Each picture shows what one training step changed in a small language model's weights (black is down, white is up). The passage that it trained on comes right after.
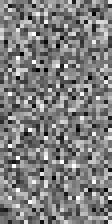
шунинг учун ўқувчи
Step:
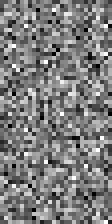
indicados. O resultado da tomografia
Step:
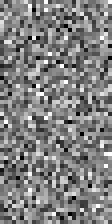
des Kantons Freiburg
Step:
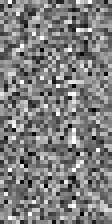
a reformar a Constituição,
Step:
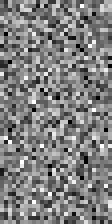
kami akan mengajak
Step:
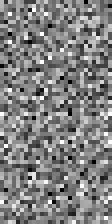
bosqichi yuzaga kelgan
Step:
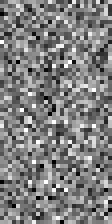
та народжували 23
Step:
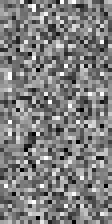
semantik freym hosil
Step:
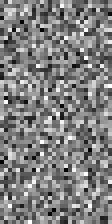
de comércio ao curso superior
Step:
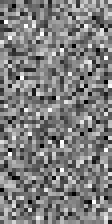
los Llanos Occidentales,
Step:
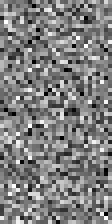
y 2007, por último,
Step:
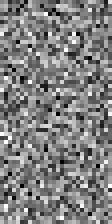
— demokratik huquqiy jamiyat
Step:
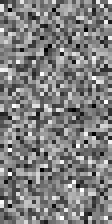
ресурсів, то це
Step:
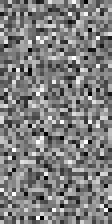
va reyestr tizimini takomillashtirish
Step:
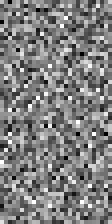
del conducente, compreso lo
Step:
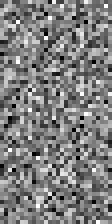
К. Ишикавы. Вклад
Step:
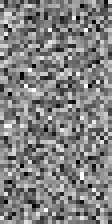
so‘zlar tilimizda
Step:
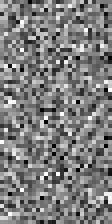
violência armada. Esses
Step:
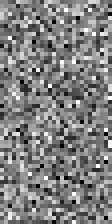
различных концентраций.
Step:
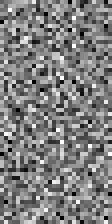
est un indice global qui tient en
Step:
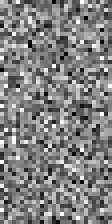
partidos! Vasco – São os
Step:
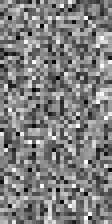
mebel sexida mijoz
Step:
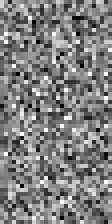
این قاعده
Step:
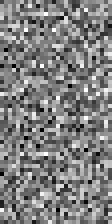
belgilashadi. Bunda dala
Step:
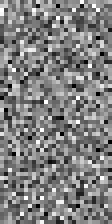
reactividad para VIH durante las
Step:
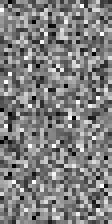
tecnologia e educação ambiental é uma
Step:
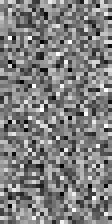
Professor, Tashkent Pediatric
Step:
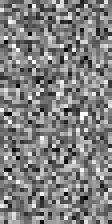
manifestaciones más frecuentes de
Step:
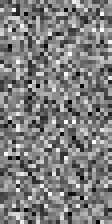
qayta hikoyalashning
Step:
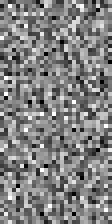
Isaqjon o`g`li
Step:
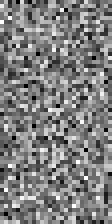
as alterações da consciência que podem
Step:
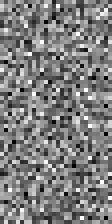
нисбатини ҳисобга
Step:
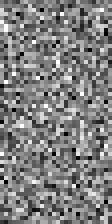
comunicação ideal entre as funções do
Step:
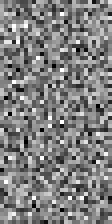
musiqiylikdir. Sport
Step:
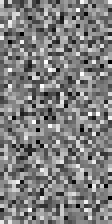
asosida namlilikning qarshilik
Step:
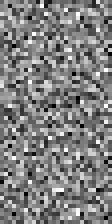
huquqlarini ta‘minlash, ham
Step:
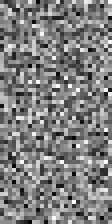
тарбиялаш тизимини
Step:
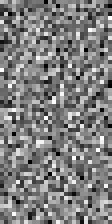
y E un punto del segmento
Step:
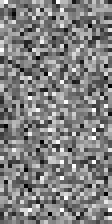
Ensino Fundamental,
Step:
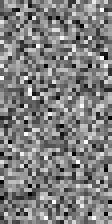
cooperantes, cancelamento de
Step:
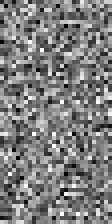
primeiro se consolidou a cultura
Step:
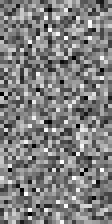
babaçu possui maior potencial
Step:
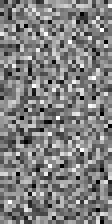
etish uchun katta zal ham kerak.
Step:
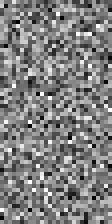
проведено 56 больным
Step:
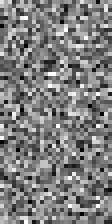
The work is aimed at developing
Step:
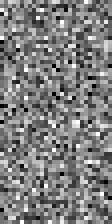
في ذلك، ومنه
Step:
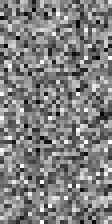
Legislativo e Poder
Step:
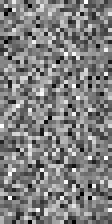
que devem atuar na promoção da
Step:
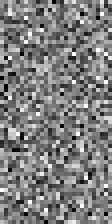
límites geográficos entre lo
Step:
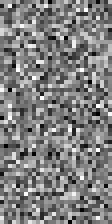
on the basis of systematization and
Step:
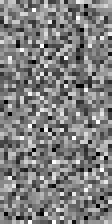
pikiran yang rasional,
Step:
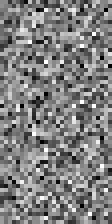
Ілляшенко, О.
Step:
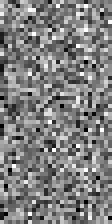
нові підходи до виховання в
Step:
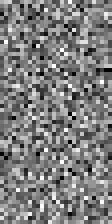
شعر، معاصر،
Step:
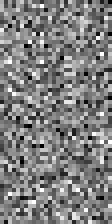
en verso, piezas de
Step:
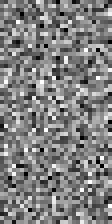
bernegara maupun didalam
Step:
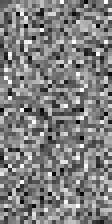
de description de grands
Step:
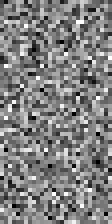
Excellence and Creativity.
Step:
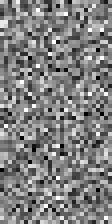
недавно понятия
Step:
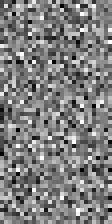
yang tidak diteliti dalam penelitian
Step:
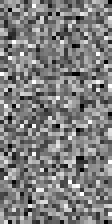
of chusovoi and its
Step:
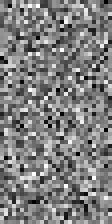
in science and technology
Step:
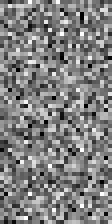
competencial de la ciudadanía, en
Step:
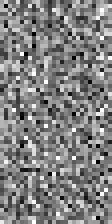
mensinmaslikka olib
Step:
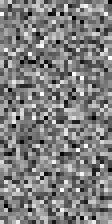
bo‘ladi, unda ilgari
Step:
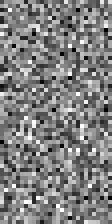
bij de meerderheid van de
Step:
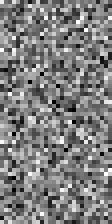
Padronização /Trabalho
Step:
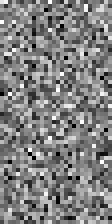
nas casas de madeira de
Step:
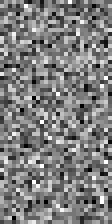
рамках клиентского
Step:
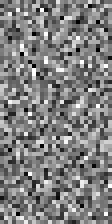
Rango Percentil 83
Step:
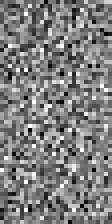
of years. They
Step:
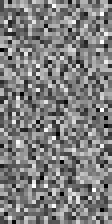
oylik, hayfsan –
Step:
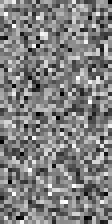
com Sampieri (2013), a
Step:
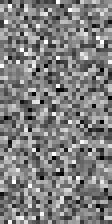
se debe a injurias o
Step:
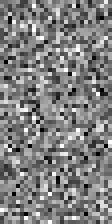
bahwa seharusnya lebih
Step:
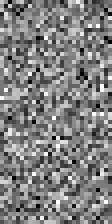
Joinville, SC.
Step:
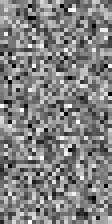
ahli mengemukakan definisi
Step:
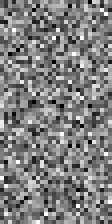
— til va uning ijtimoiy, psixologik,
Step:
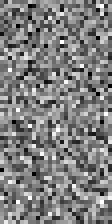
alcanzar este fin? Cuando
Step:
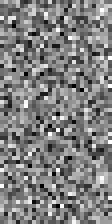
middelen) aan het eind
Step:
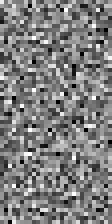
one of the effective methods for
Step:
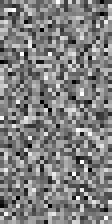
izlashni o'z ichiga
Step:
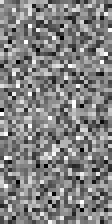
muammolari va uning yechimlari
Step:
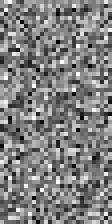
основних підходів стосовно
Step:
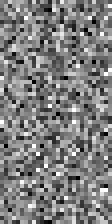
directamente al motivo de visita,
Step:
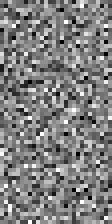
réalisés par des assistants de
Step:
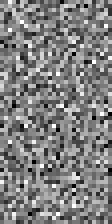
зачастую полностью или
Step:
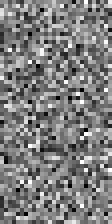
teachers to identify their
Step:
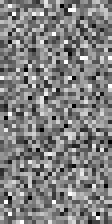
aqlli qiz bolgan bilim
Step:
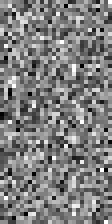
the crucial role of teachers
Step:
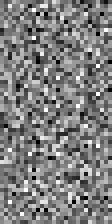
pays a-t-on
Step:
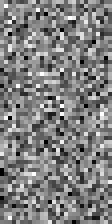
hozirgi rus tilida
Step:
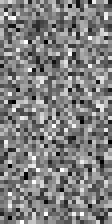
ta'kidlanadi. Chet tilni
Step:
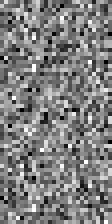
K. Arthur James
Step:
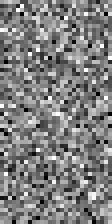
dessa abordagem, as comunidades
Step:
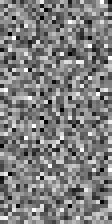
har vaqt ham mualliflar
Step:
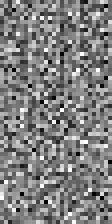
было невозможно.
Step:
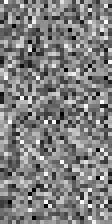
загальних зборах,
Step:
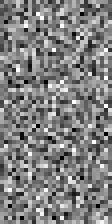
2019. INSTITUTO DO
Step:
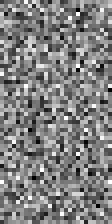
gravidade do fato: I - na
